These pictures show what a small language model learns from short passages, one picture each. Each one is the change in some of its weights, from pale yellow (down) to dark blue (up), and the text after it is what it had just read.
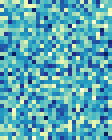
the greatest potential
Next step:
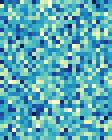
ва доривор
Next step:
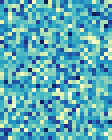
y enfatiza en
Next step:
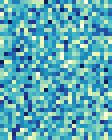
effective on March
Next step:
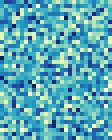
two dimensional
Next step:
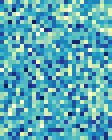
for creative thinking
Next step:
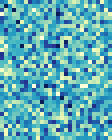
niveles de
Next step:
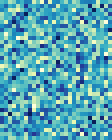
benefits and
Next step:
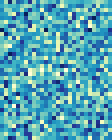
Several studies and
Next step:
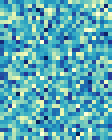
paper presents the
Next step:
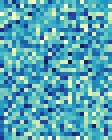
administration are an
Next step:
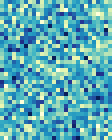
la ciència
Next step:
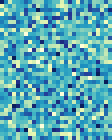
from technical differences for
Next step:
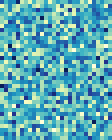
élus et de
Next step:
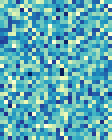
passa a ser
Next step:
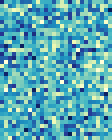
under the [CC
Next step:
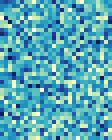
Issue. 9
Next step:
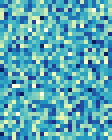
10 yıldan
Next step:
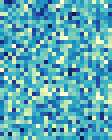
cycles were
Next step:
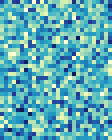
as respostas,
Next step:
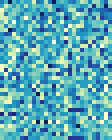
objetivo de
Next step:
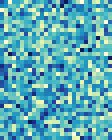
out all the electric
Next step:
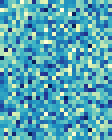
the primary amines
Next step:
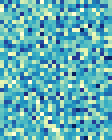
dan wanita
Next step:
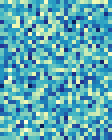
human, where a visitor
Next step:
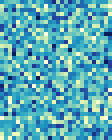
lo resuelto en
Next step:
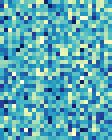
studies” was formed as
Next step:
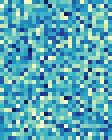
to be smaller,
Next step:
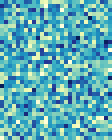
explicitly considered
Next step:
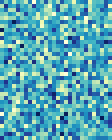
better estimation of
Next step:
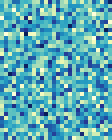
va yorug'
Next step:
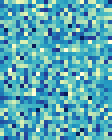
met het congres
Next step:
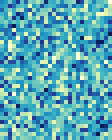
18. Transforming
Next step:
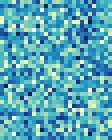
less promising
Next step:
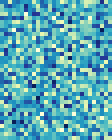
wealth and put it
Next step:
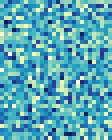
reasons, which are
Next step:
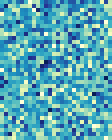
Thus Putri
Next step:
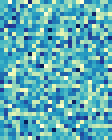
stakeholders with
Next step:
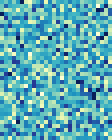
Xulosa qilib
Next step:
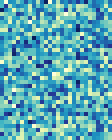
large range of
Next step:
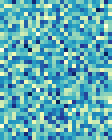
guru yang adadi
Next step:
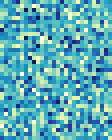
niet aan
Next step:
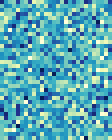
Social Networking
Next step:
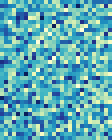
later stabilized as
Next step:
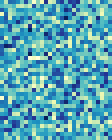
and m is the mass
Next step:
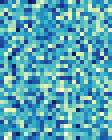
technical and economic
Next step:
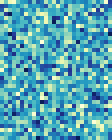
Exploring the
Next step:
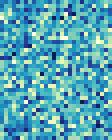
culture. So
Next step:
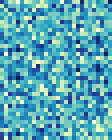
și în
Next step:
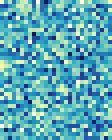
in teams to
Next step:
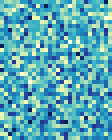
decay curve
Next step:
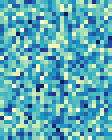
det også
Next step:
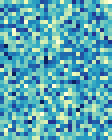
navigate and use
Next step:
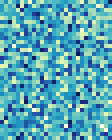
metodlar. –
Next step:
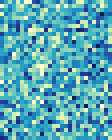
Arabia joined
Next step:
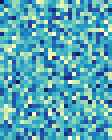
more innovative, and
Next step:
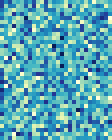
expand my
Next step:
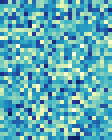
properties and create a
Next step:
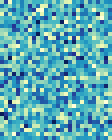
élèves et
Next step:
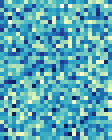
of the data in order to
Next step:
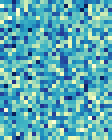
and colleagues,
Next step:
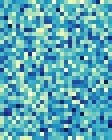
would create a
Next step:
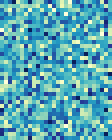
which the town's
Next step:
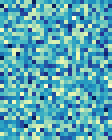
the best practices
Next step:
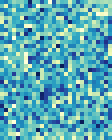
Context Management,
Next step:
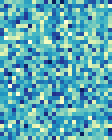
filtering is not
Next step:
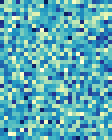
assessment would
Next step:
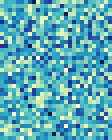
in solution to form
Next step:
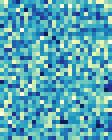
coding of the
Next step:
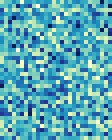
the hood. -
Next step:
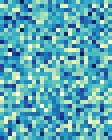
Tax revenue as
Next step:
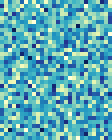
de anexos,
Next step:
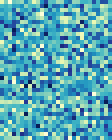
determined by specific
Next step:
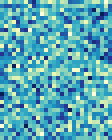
for enhancing
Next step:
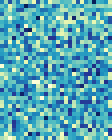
induction, and
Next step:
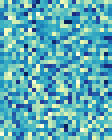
air quality,
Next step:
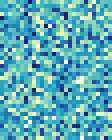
variables in 14
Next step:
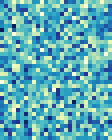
fibers usually
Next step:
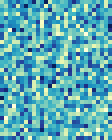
means that trade
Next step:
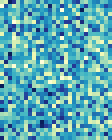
the Alexander
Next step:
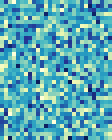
qilish tizimini
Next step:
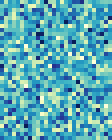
fraternidade reside
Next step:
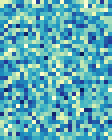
de o gênero
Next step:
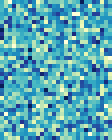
by etching the
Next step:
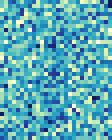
the Pupils'
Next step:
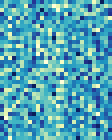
kann». ML
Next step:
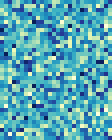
data, it has been
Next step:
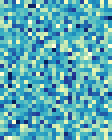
and Yusuf,
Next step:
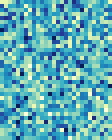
matrices, if at
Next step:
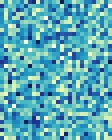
Ross K.
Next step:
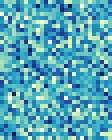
to reproduce the
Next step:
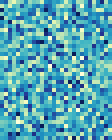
modernisation of
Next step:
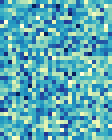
Factors associated with
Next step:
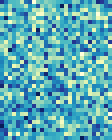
of sources all these
